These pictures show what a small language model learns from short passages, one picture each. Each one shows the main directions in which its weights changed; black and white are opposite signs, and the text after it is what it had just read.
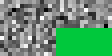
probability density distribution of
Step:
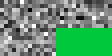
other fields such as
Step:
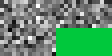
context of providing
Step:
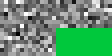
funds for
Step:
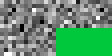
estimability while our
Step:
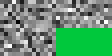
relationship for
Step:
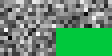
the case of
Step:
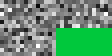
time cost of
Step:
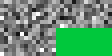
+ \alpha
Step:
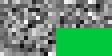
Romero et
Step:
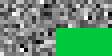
$f$ is
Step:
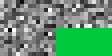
the following integral
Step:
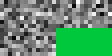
are now the standard
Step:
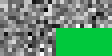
the embedding dimension
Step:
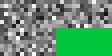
defines the
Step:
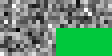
expectation. In
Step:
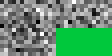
and a fully
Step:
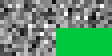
in the plane such
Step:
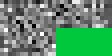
and design of the
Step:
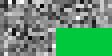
certain integral, and
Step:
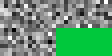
can be applied to
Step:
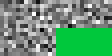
ambientes de
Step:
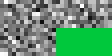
\colon i
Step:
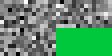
Theory of
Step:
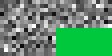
which state the
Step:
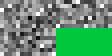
grand canonical
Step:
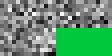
hard rock
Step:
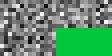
прав и
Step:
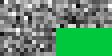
sample. All
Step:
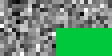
through real-time
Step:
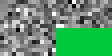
\\ \hline
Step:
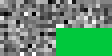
determines a
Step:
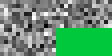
P$ be the
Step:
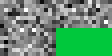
and upper bound for
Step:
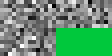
neighborhood complex
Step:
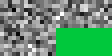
Rio de
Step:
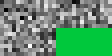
// Applied
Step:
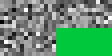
kernel size of
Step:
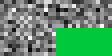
differential equation at
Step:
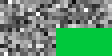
ions. We
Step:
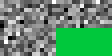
MeV to
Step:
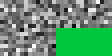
to the RAC
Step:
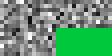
want de
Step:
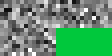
have finite support.
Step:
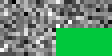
to a derivative
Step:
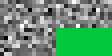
this short paper
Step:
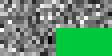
with a gas
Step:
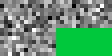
representa 63%
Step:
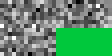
and increasing the
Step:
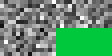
GeV or larger
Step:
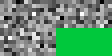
principios de
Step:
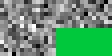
the user as
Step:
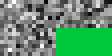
ou por serem
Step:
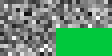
va mehnat
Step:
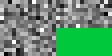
distributive lattice
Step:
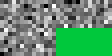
can transform one
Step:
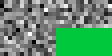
during the whole
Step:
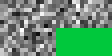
$P$, then
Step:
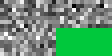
of solution}, we
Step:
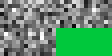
of connected component
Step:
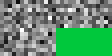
alumnos que
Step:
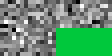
del equipo
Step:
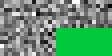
is valid for all
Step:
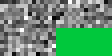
two minima
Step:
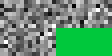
from the previous
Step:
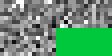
OPA can
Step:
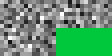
induce observable
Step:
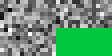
of stress in
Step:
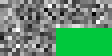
x axis.
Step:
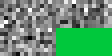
submanifold of
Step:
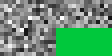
this force to
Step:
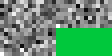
$v$ of
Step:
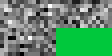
discussion, for
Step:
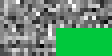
} {The
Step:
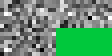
e com isso
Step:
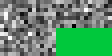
This part of
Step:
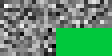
to obtain the
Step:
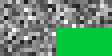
correspond to {\it
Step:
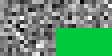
direito mais
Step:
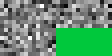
different values of
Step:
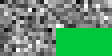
menu bar
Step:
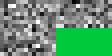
H and K
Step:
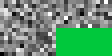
can be computed
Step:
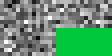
elaborado é
